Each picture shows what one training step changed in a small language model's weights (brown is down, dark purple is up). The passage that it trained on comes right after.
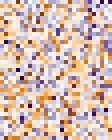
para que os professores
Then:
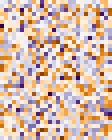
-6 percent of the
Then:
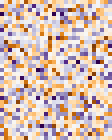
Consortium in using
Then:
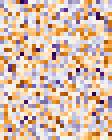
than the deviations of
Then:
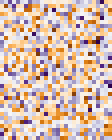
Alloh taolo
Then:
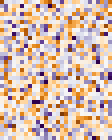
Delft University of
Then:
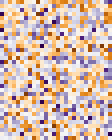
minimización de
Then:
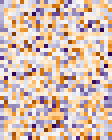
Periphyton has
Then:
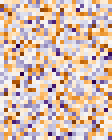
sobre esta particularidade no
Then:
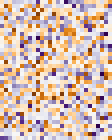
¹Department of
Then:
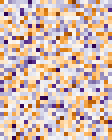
messages IEC
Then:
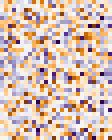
Tabela 15.
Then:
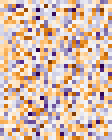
refusal "to be
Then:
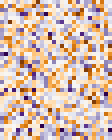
fatty acids,
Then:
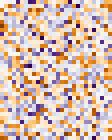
інша дичина
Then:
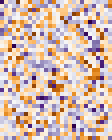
olishga sabab
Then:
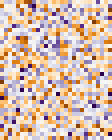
to engage in long term
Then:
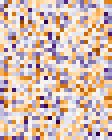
estimation. Data The study
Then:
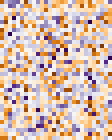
from the respondents. The
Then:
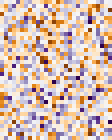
Wartyo, &
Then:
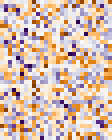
was scheduled for
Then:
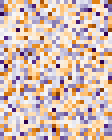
Pada Proyek
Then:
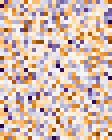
the specific location is
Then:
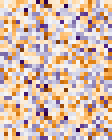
India is a diverse
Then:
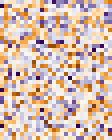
each of them available at three
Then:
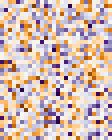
paving the way for
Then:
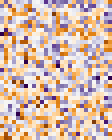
the intermediate
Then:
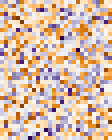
generate noise whose
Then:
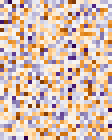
und modellieren.
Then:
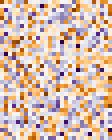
difficult and repeated
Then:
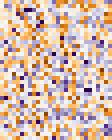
и образования в
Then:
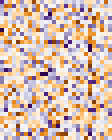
necesidades. Es por
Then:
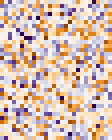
was first dried in the
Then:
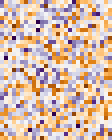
of each existing transformer
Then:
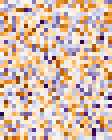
This signals a public health
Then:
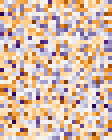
data from participants who had
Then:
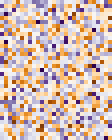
augmentation using
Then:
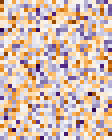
a result of that,
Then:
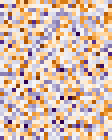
bo‘lishi ham
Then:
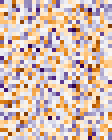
yet may not be
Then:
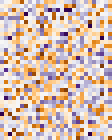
se podrían
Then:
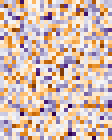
ont conduit à
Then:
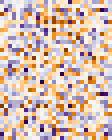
Ali'nin ne
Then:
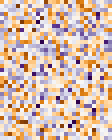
society, personality and
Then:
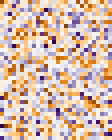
approach, where users are
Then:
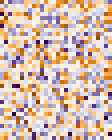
found in root samples while
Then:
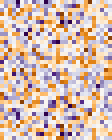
in February
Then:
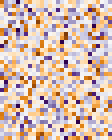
aeroacoustic tools
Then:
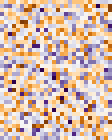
Higher education is
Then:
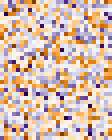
health issue. The
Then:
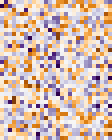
the level of education the
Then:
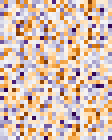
werden auch hier zum
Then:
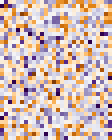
the capacity of EU
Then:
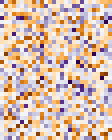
también nos
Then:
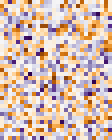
с грузом, с
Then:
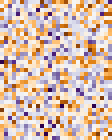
the study. Table 1:
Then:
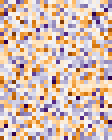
and articulates possible
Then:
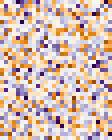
to the antibiotics
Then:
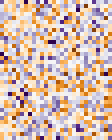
includes the engineering
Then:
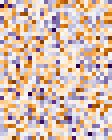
the most accurate one for
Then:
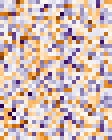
Grund wird im
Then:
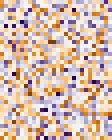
groups argues against
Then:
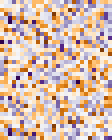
o potenciales.
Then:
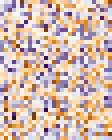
an area of emerging
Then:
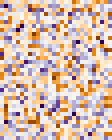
relationship that exist among, test
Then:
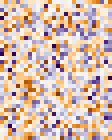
In the finite element
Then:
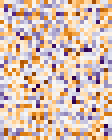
bilan aytganda
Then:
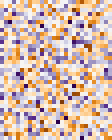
más que ninguna
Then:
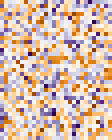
be seen that the heat
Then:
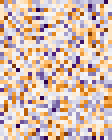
relationships between humans
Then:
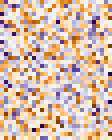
with the discharge
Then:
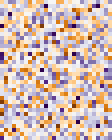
medicine in relation
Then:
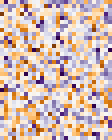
the physical properties calculation
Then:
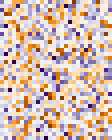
talab qiladi.
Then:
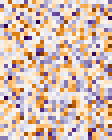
языка в
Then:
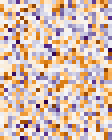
through mobile devices,
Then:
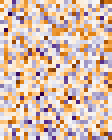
for Clarifying the
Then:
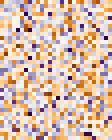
Magnesium also
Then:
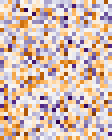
commands and physical movement
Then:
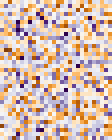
de gesta da
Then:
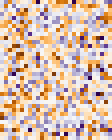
to brands, book
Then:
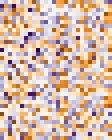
improvement and innovation.
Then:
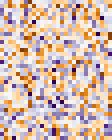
High performance tyres
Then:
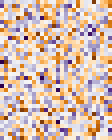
steels revealed a
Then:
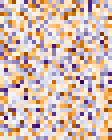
Discussion The
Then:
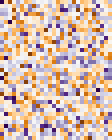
For quantitative
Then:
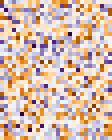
digital payment systems,
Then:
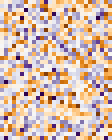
was also calculated (the
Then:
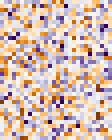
- "Reversal
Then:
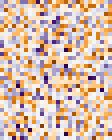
condition of 20 °C
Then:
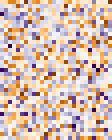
har biriga ikki
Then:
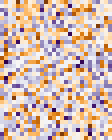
digital media content. Pol
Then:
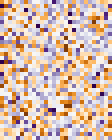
the role (2)
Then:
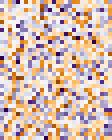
paparan diatas
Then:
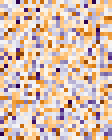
Sodium Flame
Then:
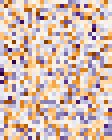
no fortalecimento da
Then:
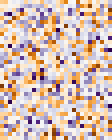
data, models, and methods
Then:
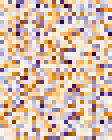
attending surgeons
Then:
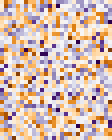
and length with body
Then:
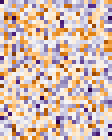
specimen. This effect
